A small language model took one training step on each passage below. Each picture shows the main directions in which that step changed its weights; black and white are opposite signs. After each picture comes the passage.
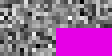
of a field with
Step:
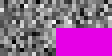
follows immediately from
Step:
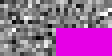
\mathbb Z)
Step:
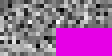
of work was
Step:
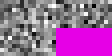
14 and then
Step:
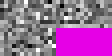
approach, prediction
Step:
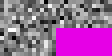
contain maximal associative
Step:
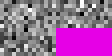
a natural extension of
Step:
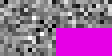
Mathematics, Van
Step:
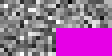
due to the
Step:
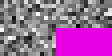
suitable properties.
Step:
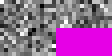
positive intersection point
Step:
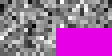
can be obtained as
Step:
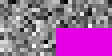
the Collar
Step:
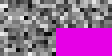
definition that all
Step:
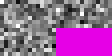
has previously been
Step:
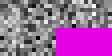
$M$ is
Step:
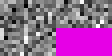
is a unique
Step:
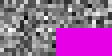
composition $$ M
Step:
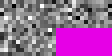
global case let
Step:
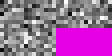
Recall that a
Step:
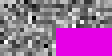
indexed by
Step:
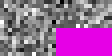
questions remains
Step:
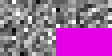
{\em partial
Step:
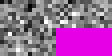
(nor as
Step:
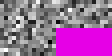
an appropriate
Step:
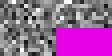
\newblock {\em
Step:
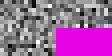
in position to
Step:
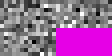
We now show that
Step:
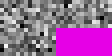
such that the optimal
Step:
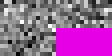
following are equivalent:
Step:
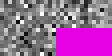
as follows. Let
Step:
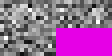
a reduced ring of
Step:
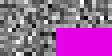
duality gap}
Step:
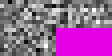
Then the ring
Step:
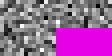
) \cdot
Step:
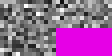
dynamics of the
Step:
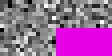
solution. The
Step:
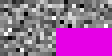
long does it take
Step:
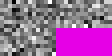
polynomial in the size
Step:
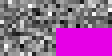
to absorb
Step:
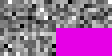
the Dehn
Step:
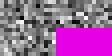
if $n =
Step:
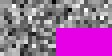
ce qui
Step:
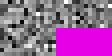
we should note is
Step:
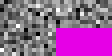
will now introduce a
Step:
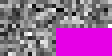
this spin structure
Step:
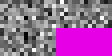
that element plus a
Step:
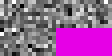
on the previous
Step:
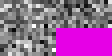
Through out this
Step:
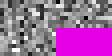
here, we refer
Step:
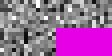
identity is a
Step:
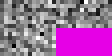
By using Lemma
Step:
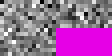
4$, denotes the
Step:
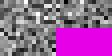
approach given in
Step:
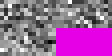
of the generalized
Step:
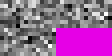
index $j$
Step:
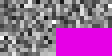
follows immediately that
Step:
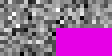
defined as a class
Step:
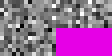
linear inequalities which
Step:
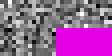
Now, since the
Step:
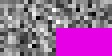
described in the previous
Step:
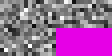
\nabla v =
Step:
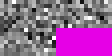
in the mean into
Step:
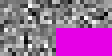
expose the
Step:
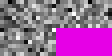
fixed. Then the
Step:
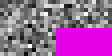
for $U$
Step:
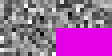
lie almost
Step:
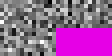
forced to
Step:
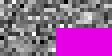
on this paper in
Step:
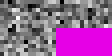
to SLag
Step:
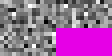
(note that
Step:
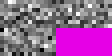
to the continuation
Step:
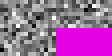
this size is not
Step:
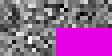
$e$ that
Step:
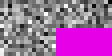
of circles in
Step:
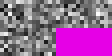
without as long of
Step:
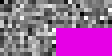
discrete distributions on finitely
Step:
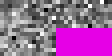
Other pairs of
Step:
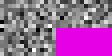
0 \leq r
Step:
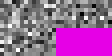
$\tau$ on
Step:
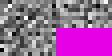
finite essential
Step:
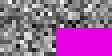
Example.} The
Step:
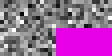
\simeq M /
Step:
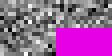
to any fiber
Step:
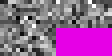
the sequel.
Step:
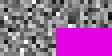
not necessarily
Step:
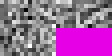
{\mathbb Z}
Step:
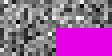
have a spectral
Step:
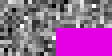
which is a discrete
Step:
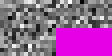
generated by the simple
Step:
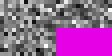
with the affine
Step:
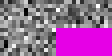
is linearly
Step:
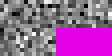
set functions.
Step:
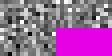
we define an energy
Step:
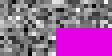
the solution of two
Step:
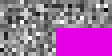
we derive a
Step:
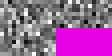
need only be
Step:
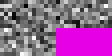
characters of
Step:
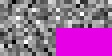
the third step,
